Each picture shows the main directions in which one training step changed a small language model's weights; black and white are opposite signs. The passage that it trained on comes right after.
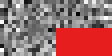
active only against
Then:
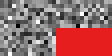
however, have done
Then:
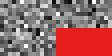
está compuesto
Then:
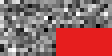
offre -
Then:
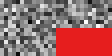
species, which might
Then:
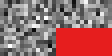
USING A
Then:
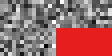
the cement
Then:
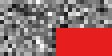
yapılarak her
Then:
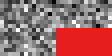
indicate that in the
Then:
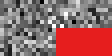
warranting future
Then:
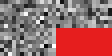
the city
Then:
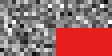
Age of
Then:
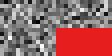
trends aside
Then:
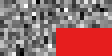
uma ampliação da
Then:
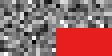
do lugar
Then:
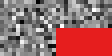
Regarding the
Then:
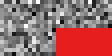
violência racial
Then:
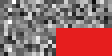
to remove
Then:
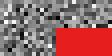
after treatment with
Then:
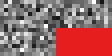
to concrete
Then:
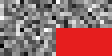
rights and values and
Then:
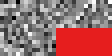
abroad and
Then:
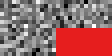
et où les
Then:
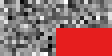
Submitted to
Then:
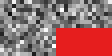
dos professores
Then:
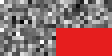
pupate the
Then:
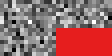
of substrate
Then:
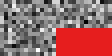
of view that the
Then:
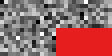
Is the work original
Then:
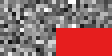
по данному
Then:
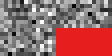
is important to
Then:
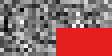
prepare future
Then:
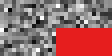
draft the
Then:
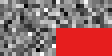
defense spending
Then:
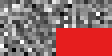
specific needs of the
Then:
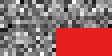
referem ao que
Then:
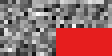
engaging students in
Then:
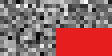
del collettivo
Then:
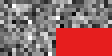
structure of compounds
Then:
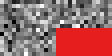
langue à une
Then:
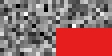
common highly significant
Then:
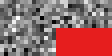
culture originating from
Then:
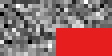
marocaine à
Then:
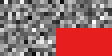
times. Then the
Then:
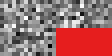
crude products were
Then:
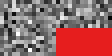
of the unit cell
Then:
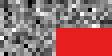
Historia del
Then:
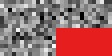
yang menggunakan
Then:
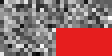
for Local and
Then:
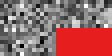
tool for efficient risk
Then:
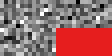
correlations strengthen
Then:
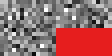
підходи до
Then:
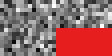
a previous history of
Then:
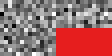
The current paper
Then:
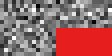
were the primary platform
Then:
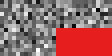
Then, the
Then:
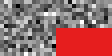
previous techniques works as
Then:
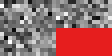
da cultura
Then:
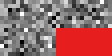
modeling is based
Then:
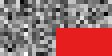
admitted in
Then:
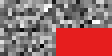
gates was
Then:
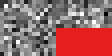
ANOVA table
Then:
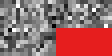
for continuing
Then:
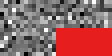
йўқ 0
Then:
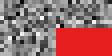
requirements across the EU
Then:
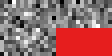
Bien Valida
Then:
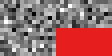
competitions are
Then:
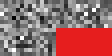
for Level 4
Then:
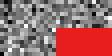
in children*.
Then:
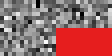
the Earth
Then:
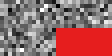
veb materiallardan
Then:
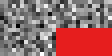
and improves their
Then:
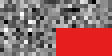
de distintos
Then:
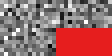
of probiotic
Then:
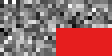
fragmentación de
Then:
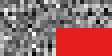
be just 5%.
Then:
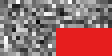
criteria related to environmental
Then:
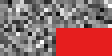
subject through interactive
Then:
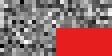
the losses is
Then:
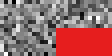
Implementación de
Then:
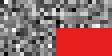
the body of the
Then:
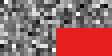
the outer model
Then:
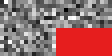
the mold
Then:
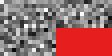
qo'mita tashkil
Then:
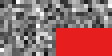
a complete melting
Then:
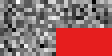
to diameter ratio
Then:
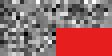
público é essencial
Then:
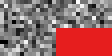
set of results of
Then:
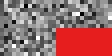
through dietary
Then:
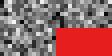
lemak, dan
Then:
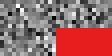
comparing this dataset
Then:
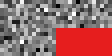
adopted several initiatives
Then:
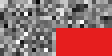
on solving
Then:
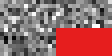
no cuentan
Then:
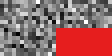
of electrochemical
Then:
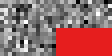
on Growth
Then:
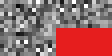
políticos de
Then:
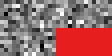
onun bu
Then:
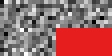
the station has
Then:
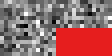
with fuzzy
